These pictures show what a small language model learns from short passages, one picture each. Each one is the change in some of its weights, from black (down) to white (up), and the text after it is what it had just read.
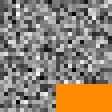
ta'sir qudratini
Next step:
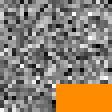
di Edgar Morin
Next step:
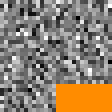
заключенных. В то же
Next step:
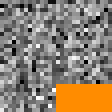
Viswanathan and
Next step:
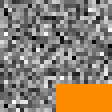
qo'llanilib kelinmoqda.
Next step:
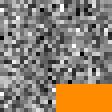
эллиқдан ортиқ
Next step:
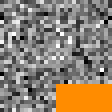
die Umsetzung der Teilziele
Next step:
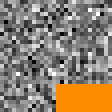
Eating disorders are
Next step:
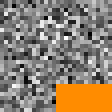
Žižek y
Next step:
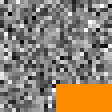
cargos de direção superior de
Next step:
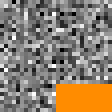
et sensations fortes chez
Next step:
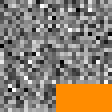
bosqichga ko'tarish
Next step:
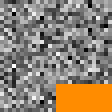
Misr, G'arb
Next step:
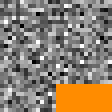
de Shapiro-Wilk,
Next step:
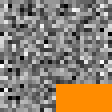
қилганда локал
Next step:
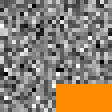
biológica y el respeto de
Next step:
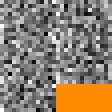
ҳам қўлланилиб
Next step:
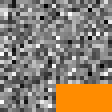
disebut Diagram
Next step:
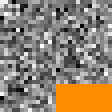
Cada nodo $v_i
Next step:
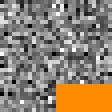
оширилди: -
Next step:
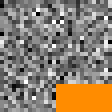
y est donc très peu
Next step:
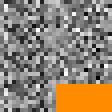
áreas do estudo tendo o
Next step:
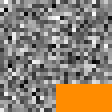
Bu orientalist manzarada
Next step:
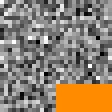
ўйлар, баравар
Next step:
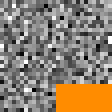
principal fator estruturante
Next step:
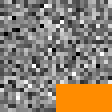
yaxshi bloger”
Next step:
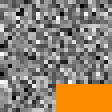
Debido a esta concepción, los
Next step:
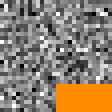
ухаживающий может
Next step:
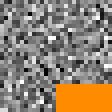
o'quvchilar o'zlari
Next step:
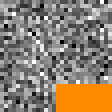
sejam capazes de
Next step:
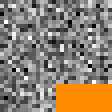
¹ Galang Bagus
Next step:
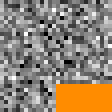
de caña mediante la
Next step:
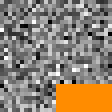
tasdiqlagan. Zhang
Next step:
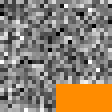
Jurnal tahririyati
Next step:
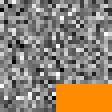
criterio risulta ampiamente
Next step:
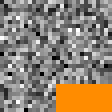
боис ёққан
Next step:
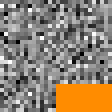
există principiile analogiei
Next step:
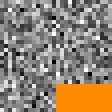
energía que tiene una persona
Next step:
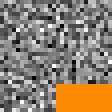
Se deseaba que la
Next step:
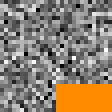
afirmar a presença ou
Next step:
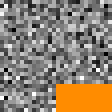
Экология и здоровья
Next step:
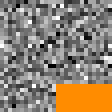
L.) В УМОВАХ
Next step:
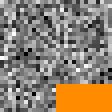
agente causador do dano,
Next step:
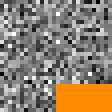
existência e sua criação, e a
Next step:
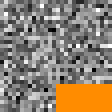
accesso per i Paesi del
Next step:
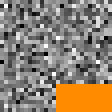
одна»? Чи цей
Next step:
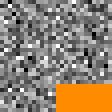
(VAN WINDEN et
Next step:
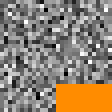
miqdorida olinadigan
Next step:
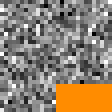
его язык [Текст]/
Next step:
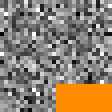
процедурах, пов'язані
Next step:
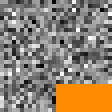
Científica da Geografia
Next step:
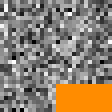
антидене титры
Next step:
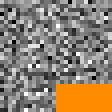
STS à la rentrée
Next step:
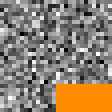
дастлабки зарурий
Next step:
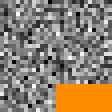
psixologiya fakulteti
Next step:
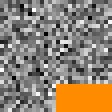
tashkiloti mamlakatda va uning
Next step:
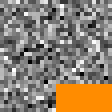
como alguns dias de
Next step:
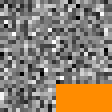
OF FUNDAMENTAL AND
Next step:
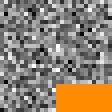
é viável. Na existência de
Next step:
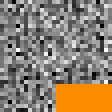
tavsiya etilgan.
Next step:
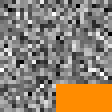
lived on the island for
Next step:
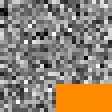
integran los tres tipos de
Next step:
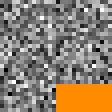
revendiquent une manière
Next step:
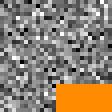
ular asosida prognozlash tizimini
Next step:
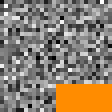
seja identificada. 4.1
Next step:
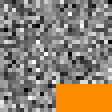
seu universo de perspectiva a
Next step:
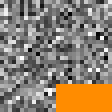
для автоматизованого
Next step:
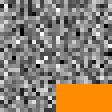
ушкоджень з метою
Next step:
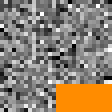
3 (tiga) nilai
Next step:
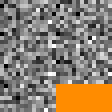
est apparu au niveau de
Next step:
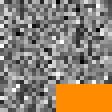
las organizaciones: trabajo
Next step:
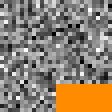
технология может использоваться для
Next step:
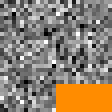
ACUTE CORONARY
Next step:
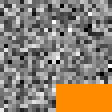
se analizaron los datos
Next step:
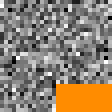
tegirmoni ostida
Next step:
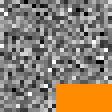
uygulamalar ve hasat
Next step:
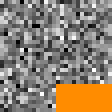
destacar los Estándares de
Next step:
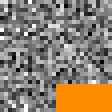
дуч келиш ва
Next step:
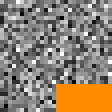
a, a). Agora que
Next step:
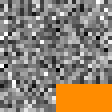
имеют средний уровень
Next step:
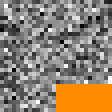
No → Buscar grupo
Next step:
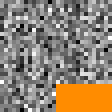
qolgan bolalarni o'qitish
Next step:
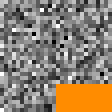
dichas observaciones, se
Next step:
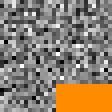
социологические понятия //
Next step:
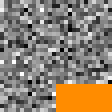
Totnes: Green.
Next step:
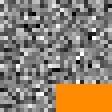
що є собою предмет переклад
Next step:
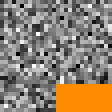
académico y laboral,
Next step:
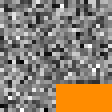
рефракции, что еще
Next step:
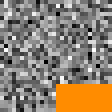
terlalu besar,
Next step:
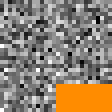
publicações por áreas de pesquisa;
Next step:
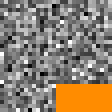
yuqoriligi aniqlandi.
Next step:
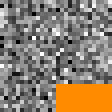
З цієї точки
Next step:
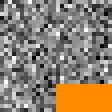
disnea, tos seca,
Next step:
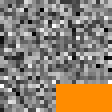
contraste ao grande general
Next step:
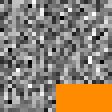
de Caraguatatuba e
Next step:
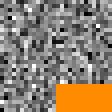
существенную проблему,
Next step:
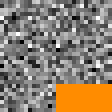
[1] UNESCO.
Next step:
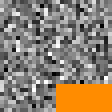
parte dela (incluindo os
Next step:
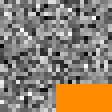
Verim ve Botanik
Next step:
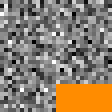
поєднує у собі
